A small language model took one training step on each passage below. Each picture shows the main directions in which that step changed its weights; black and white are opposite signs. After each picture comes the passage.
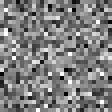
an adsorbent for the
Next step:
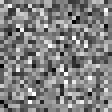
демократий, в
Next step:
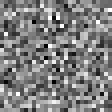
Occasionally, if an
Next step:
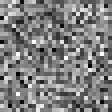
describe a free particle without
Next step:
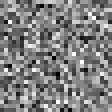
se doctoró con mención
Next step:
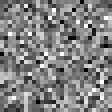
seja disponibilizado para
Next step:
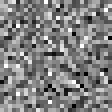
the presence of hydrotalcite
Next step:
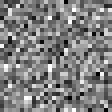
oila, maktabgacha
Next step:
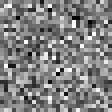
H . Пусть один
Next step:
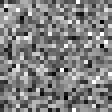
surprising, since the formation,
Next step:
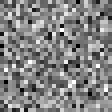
refers to a case in which a child
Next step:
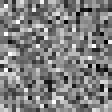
consumption and environmental
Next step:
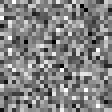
Ayuya et al.,
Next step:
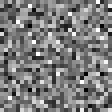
are, to our knowledge, new.
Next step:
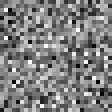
acts as an indicator of
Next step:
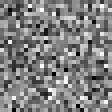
\ZZ)$, there is a unique
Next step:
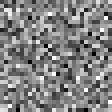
dispersal strategy,
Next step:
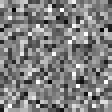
\begin{align*} \inorm{&
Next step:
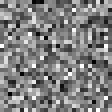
and harmonic map. While
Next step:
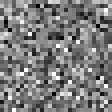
employs $\basismap
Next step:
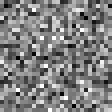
fact that, majority of the
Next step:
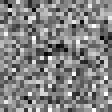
units contained in them [2,
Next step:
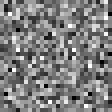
which I live and where I shall
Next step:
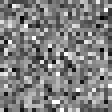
складається з
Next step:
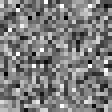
bog'liqdir. 2.
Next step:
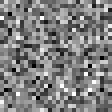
and frailty. Key
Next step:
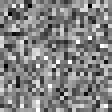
(DSc) ilmiy
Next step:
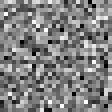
compounds //AIP
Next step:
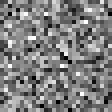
section theorem (see e.g.
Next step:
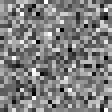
ko'rib turibmi.
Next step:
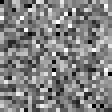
all $t\ge 0$. Then for every
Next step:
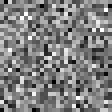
them is a very important and
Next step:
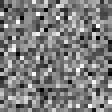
penelitian ini yang
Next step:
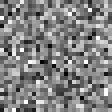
tends to $\infty $.
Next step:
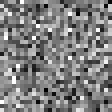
for effective patient care. Table
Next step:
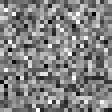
$\underline{f}$ and
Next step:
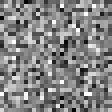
ham mualliflarning
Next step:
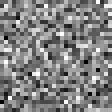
implicit scheme should be
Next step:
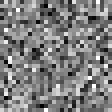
whereas $h_i$ is
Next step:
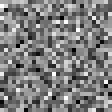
If $\Omega \subseteq \reals$,
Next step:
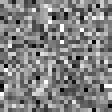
Segundo Maslach e
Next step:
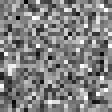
llamado Consejo o
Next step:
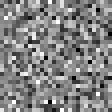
encouragement and supporting his
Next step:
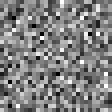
accounting for 36.1%
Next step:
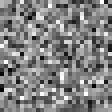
Siempre (5), Casi
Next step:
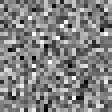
single-stage architecture
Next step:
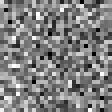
usage. Neighborhood
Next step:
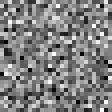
GMOs in EU, maintain
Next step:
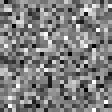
homomorphisms $H \to
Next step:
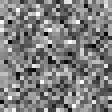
applied to structural magnetic
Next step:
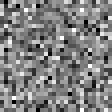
decentralized communication protocol
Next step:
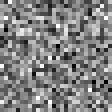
booster stations are the corresponding
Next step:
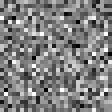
are currently known (see
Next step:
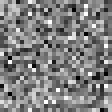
if and only if $a \in
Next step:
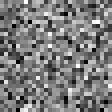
$L^2$ type estimate of
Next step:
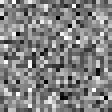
1, 2, and 3 times DE
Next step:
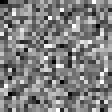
+ \begin{pmatrix} \delta G
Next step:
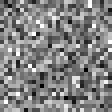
that, by identifying processes
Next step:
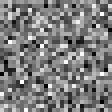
then Lemma \ref{CFS1}
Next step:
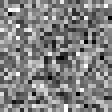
to zero and collapsing the
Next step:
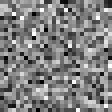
community identity but also enhance the
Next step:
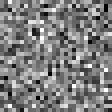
uma importância que difere
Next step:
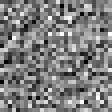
er-xotinning burch
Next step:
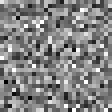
in regards to generating the
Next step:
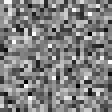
890 millones de
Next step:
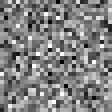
said before and the fact that for any
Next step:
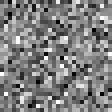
preictal versus ictal versus
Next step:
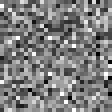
nonlinear chaotic systems and
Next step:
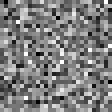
virtual learning. In this
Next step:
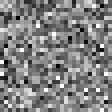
BVH Bahawalpur
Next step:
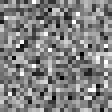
quantum Painlev\'e
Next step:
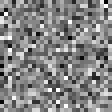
va Gerining multimedia
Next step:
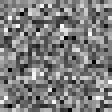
factors including: Cheap raw
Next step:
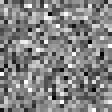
on ease of use, usefulness of
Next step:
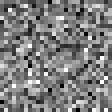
hybrid composites. In
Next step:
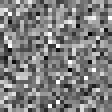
using money; proportionality between
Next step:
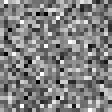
va tahlil qilish
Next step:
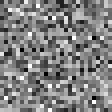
as expected, the right-wing
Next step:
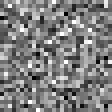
The expectation value of a given observable
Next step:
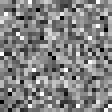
that the generators of the graded
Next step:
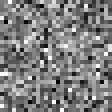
es decir, es un producto de la
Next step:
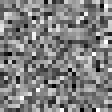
ustuvor yo’nalishini
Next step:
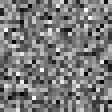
plant blindness. *Plant
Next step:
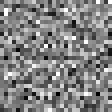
urging national governments
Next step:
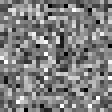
gepatit: A, B,
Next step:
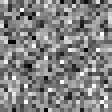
descansando no banco de
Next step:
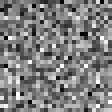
society including teachers,
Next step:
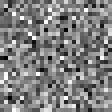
azot va boshqa
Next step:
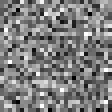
to a common information model that
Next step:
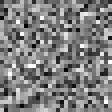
Taylor Swift ante el
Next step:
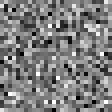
the customers switching
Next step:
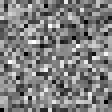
(secondo da sinistra)
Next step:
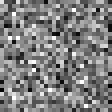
berilganda sodir
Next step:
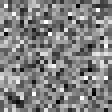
establece que, de haber
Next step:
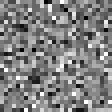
the 1-dimensional graph structure
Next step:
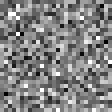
offerte ai cittadini
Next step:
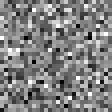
of data provided by experts.
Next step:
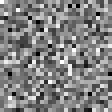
minimize, maximize or
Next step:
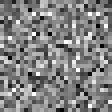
the Conley index theory}.
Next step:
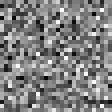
penelitian adalah
